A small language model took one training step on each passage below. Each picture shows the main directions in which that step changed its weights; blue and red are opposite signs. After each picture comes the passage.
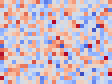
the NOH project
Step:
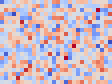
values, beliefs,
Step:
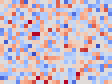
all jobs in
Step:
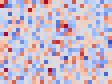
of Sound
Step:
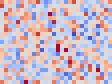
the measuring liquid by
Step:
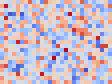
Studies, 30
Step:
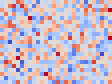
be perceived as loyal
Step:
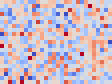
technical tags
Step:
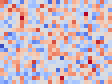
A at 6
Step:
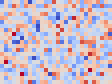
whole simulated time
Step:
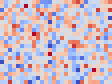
involved: a
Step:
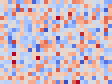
language and freedom of
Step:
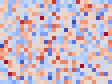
this work, we
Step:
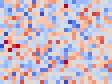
a triangle.
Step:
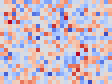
aimed to find the
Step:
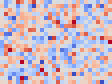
part. The man
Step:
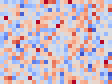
challenge [1,
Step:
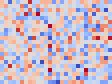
summaries of interaction
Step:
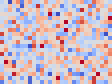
nutrition and health
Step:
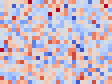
flexible and fitting
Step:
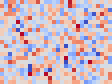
could be the
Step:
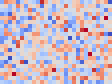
as an educational resource
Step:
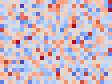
paradigm, we
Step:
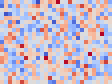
to the need of
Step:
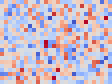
with nasal
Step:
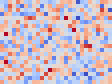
is well-known
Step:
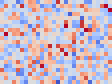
PREP in
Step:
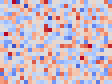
issues as well as
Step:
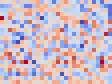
successful video recording,
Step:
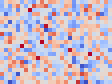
a service to local
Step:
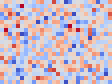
China considering a
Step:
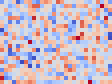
in the face of
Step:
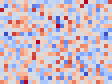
equity by
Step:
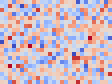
provides a foundation for
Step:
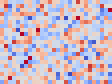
is the length of
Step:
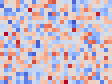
a close relationship between
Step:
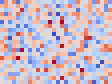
comprehensive evaluations in
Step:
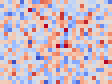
that India and
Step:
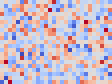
it is thought that
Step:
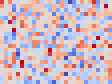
designing solutions to
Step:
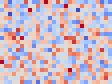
of coping skills
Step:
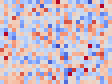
| Survival
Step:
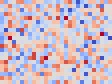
may benefit from
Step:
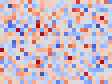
served as the
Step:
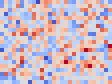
the new state of
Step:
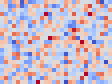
fewer images
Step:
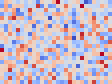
as PRLs
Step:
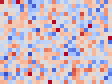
in academic achievement in
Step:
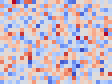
lead levels in two
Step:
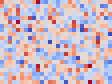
and the resulting structure
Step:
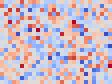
and a third model
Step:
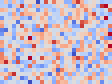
and we are still
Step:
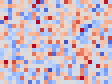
By Serban
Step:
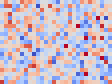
have not been
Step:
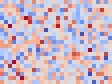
had negative relationship with
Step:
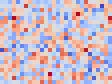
extracted with ether
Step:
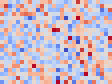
is reflected by the
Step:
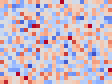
backgrounds, the
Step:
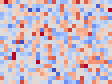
Data are presented as
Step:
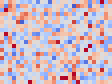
5. Finally,
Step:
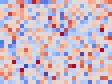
of genetics that
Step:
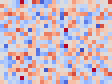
that the area of
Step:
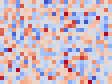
each round of the
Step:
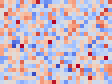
the process of
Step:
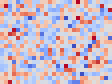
is crucial to investigate
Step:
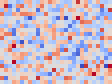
is sufficient to interpret
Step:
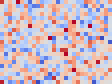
in creating value.
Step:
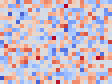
of pH. In
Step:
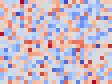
add any items they
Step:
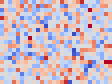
and convective
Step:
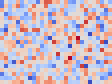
the ages of 18
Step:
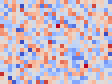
challenge such as a
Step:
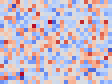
positive relationship between
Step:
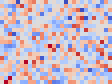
as follows.
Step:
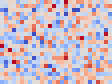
The concrete support
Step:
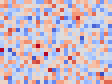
shows that active participation
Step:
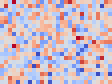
Contribution to Total
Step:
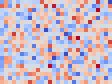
power of DNA
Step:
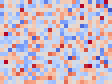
DE PMES
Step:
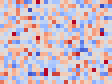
and seasonal
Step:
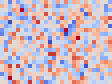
understanding of a
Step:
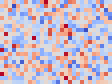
value of 50 km
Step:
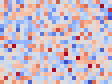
in this paper is
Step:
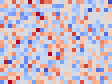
Platform, where
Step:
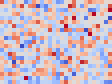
Gross AS
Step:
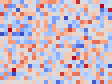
is a sport
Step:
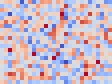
that were isolated.
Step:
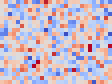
of the search space
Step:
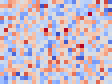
important advantage,
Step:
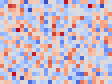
perception of mega
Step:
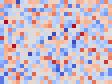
administration. The percentage
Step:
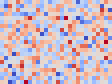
is essential for maintaining
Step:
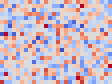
where Sinopec
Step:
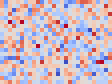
blocking as a
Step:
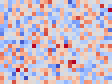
the virus is
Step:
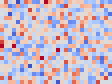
of reuse and
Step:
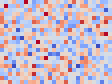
type of surface
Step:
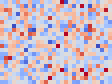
Latin word
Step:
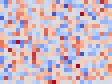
specimens of strip
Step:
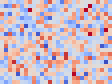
lung tissue,
